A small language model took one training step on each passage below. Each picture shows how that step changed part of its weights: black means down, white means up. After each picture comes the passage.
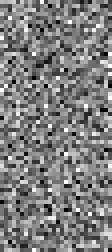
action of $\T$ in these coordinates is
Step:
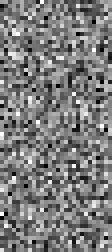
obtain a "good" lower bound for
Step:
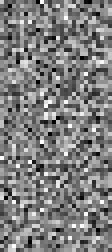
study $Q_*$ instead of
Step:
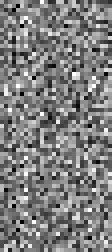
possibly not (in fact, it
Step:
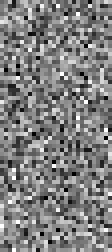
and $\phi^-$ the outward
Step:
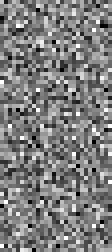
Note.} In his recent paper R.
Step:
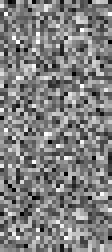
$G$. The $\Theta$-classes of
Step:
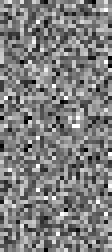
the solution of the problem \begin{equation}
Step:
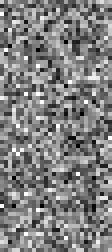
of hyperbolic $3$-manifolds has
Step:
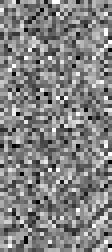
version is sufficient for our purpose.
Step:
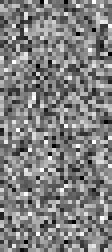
the family of market cones,
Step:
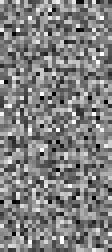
J.~Branke, Y.~Jin,
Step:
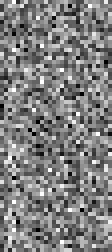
In this article we propose to
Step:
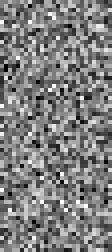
can be chosen as a holomorphic
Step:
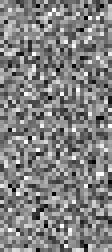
the volume of $M$ and where
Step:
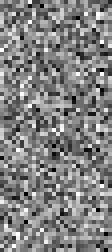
\,$ be a minimal generating set of linear
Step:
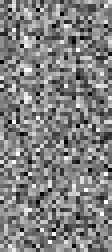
$\l$--dimensional irreducible representation of
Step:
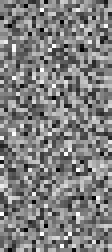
The Fisher information matrix for the
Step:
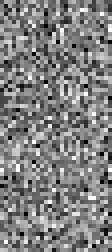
obtain a point in $\Sigma_{ij}$. The
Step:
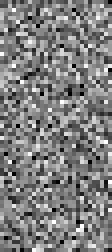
\end{thm} Since the eigenfunctions
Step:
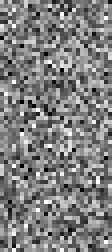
continuous stochastic processes over compact sets
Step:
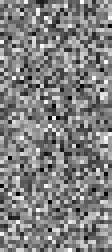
of dimension $n$. The space of compact convex
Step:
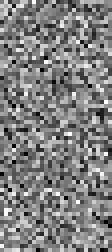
monotone function and $\Phi$ is a complete
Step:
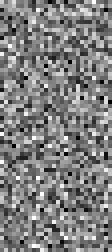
This is a consequence of a property of general
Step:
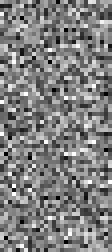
is a power of $s$. By
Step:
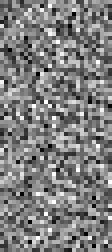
J. Talbot, Compression
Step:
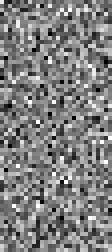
a velocity. The quasilinear form
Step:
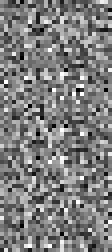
its corresponding cohomology. The evaluation at
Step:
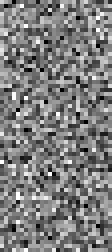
, r(\gamma))}$ is an open
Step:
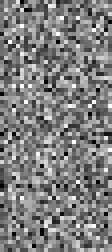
solution (\ref{SolHelm}).
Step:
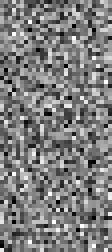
as the projection matrices expand in
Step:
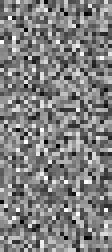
also with respect to the existence of cycles
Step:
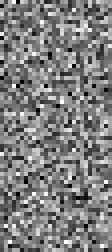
restricts to zero on all coassociative
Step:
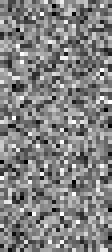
3] Let $T^*C$ be the
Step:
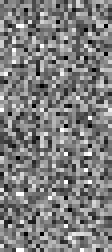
with the words ``See also some
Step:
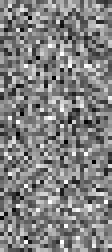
minimal Calabi-Yau
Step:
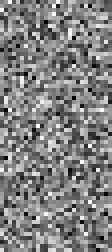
algebras originated with Vaughan
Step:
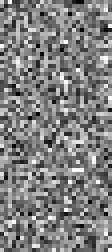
from the no-arbitrage property which is
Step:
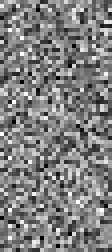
point of the outer billiard map
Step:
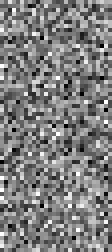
over the parameters for the two models
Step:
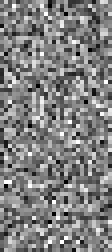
on rational homotopy}% Let $f
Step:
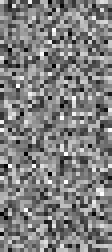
supported cohomology on $Z$. We
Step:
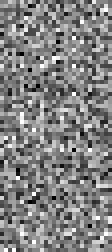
expected to be close to zero.
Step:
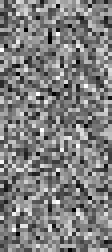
papers for the best up-to-ten
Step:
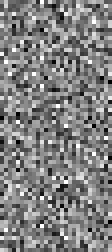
Therefore we have the desired result.
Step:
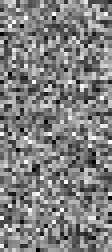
of $\phi$ is not unique as a trivial
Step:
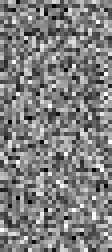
to boundary-value problems for linear and
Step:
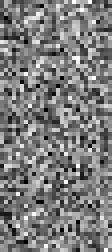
compute explicitly the positive antipode
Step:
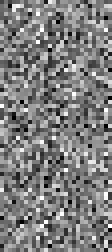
our proof is the following famous theorem of
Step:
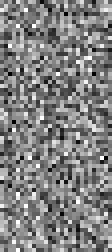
stability of the time-homogeneous
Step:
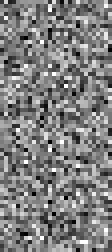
{ \PrintReprint}
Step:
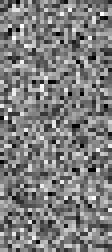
\parindent=0pt {\bf Proof.}
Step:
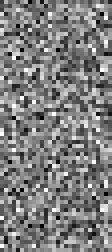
If $(i,\ i)$ is a member of
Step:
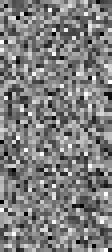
Thus $\mu_{t}$ is the law of
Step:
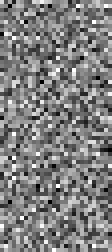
polynomial of $k, l, m, p,
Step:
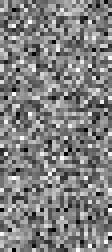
\subsection{The centers} In this section we
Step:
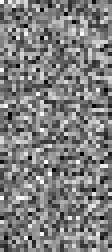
estimates for orthogonal projections,
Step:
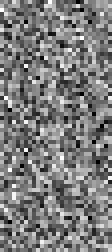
to the weighted matroid intersection problem
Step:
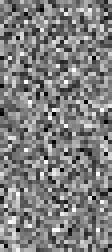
some entries of $m_k$
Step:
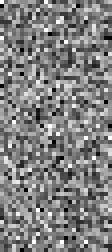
elements of~$C$. (This basis $D$
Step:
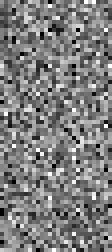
(\ref{E-L1}) contains right
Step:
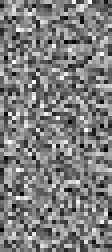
the input with respect to the origin,
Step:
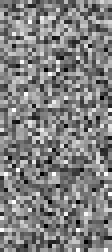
and, for $r\in R$,
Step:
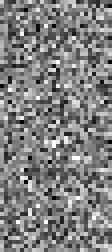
the root lattice $Q=\mathbb
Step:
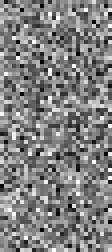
\end{abstract} \section{
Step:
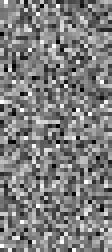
is also the orthocorrespondent of
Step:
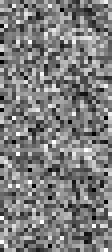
is a finite-dimensional smooth manifold with corners
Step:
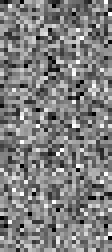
Lemma \ref{lem4} we conclude that
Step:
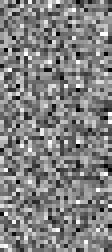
\in \mathbb R^n \times \mathbb
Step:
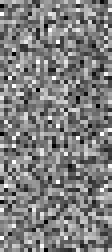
of earth's magnetic pole
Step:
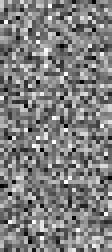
operators on classical Lorentz spaces},
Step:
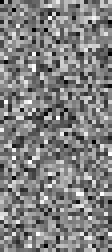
\vdash n$. By taking
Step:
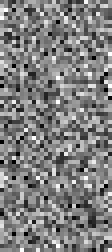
find the factorization \eqref{ALU}
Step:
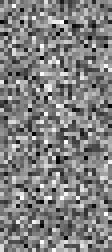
with the FEM model from which it is
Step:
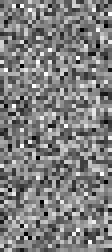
surface of Example 2 and $p$ is
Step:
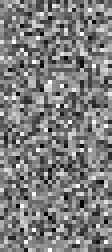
micro-graphs whose formulas are
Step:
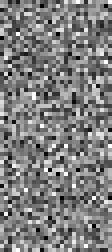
$S_n\to I_n\to
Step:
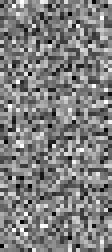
refinement at every point. So, we
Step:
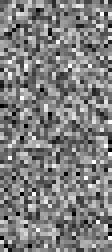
Section \ref{section:2}, we
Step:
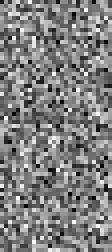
$\mathcal{H}^2$ in the theorem)
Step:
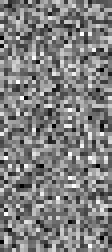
Recall that we say that a point
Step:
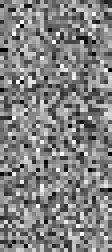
is integrable, by proving that
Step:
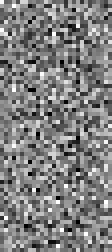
to conclude. Let us be more explicit;
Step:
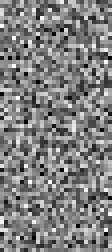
= \lim_{k\to\infty}
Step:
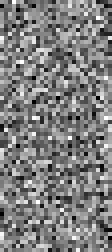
0.995 $ eigenfunctions
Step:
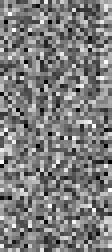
prior public belief
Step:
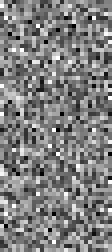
examples. \begin{example} Consider
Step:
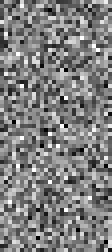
the assembled versions of
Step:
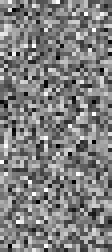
stands for the commutator operator
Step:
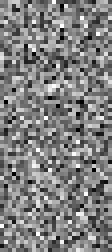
conformal generalized Verma module
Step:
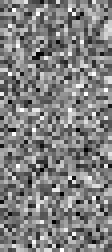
(open) space of every type in
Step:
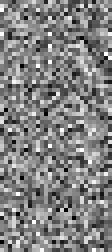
quantization with separation of variables
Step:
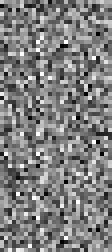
to solve the problem but the solution space is
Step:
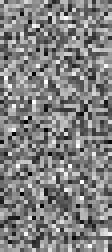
constraints of the volume. When
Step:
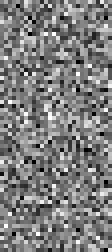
uniform and part (2) is the case where both
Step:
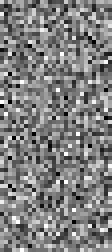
observe that all $H_I$ with
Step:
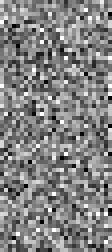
the following standard results: \begin{lem}
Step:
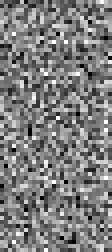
the quantity of interest is
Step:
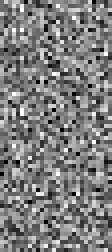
reports the batch-level
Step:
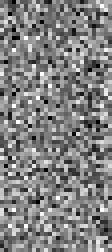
with $w$ ranging over
